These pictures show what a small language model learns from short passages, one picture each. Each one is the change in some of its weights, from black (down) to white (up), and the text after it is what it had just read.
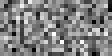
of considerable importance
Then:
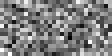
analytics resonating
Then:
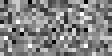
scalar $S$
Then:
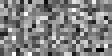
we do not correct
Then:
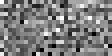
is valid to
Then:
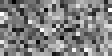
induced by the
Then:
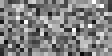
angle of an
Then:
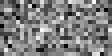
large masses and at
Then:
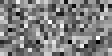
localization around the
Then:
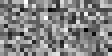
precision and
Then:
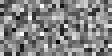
in pathological non
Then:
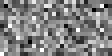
(and hence
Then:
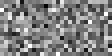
then set this equation
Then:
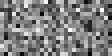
analysis fails to
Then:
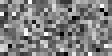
relatively shallow
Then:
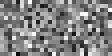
sealed in a
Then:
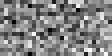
a measure of the
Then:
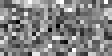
will be shown that in
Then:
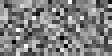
in the data plane
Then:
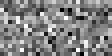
the simple example of
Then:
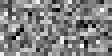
direction as \[
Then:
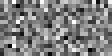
Similar results are
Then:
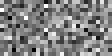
We consider a thin
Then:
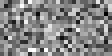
of the data to
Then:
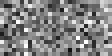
absorption of the
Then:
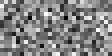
column proposed by
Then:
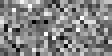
fitting the data,
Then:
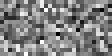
the entire
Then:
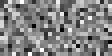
to ambient
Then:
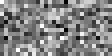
indicates that the
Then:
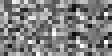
gauge and
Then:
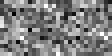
constants" given
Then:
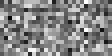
limits of the
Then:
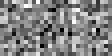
paper, we propose
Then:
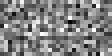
time have a method to
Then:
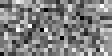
make the boundary
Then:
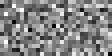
scale only with the
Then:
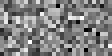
the objective.
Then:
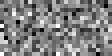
Models We
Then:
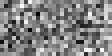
of the cluster,
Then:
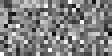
along a chain
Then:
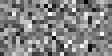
\subsection{The second
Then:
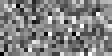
the actual
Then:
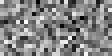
machine, that
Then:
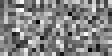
As a result, we
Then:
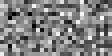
SEM image
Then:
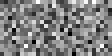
redshift space,
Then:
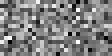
occur at large
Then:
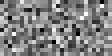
and Einstein
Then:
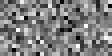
its ultimate
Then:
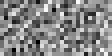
for the intersection of
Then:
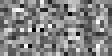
- In this function there
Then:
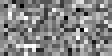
layers of
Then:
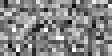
other figures
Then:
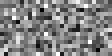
model are trained by
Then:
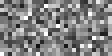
& Min &
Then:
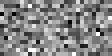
mass of the test
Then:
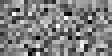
using the analogous
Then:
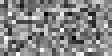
if the relay is
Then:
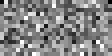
amplitude and phase the
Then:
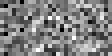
syntax more
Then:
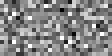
friction prediction
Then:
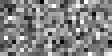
of the Italian
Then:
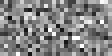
and the remaining one
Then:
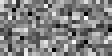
aniso} =
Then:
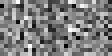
associations allows us
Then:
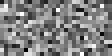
minimum radius
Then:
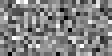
its null space.
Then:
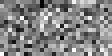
provided by the
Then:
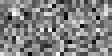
by replacing
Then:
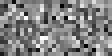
are played on
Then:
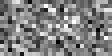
``` The predicate
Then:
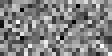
a network may have an
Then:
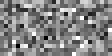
singular as it
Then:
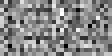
and conclusions
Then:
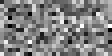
the FSR by
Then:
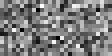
from the infrared
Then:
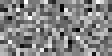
One expects
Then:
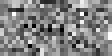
related work on
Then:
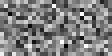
index labels
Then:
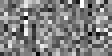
relation in addition to
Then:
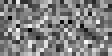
\circ \ldots
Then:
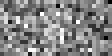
the estimation of the
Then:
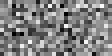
attain some level of
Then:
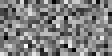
Energies are
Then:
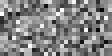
particular, note that
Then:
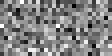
Comparison of the
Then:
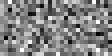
NSF through
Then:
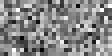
on the classical
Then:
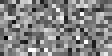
stability of the
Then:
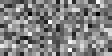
propellants could
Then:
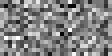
also be viewed as
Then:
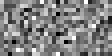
to 3k), which
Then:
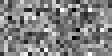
and the solid lines
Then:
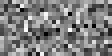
a resolution limited
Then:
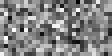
less massive
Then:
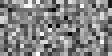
paper explains that
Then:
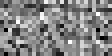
phases, the
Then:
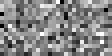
taken into account
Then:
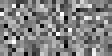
slow atoms
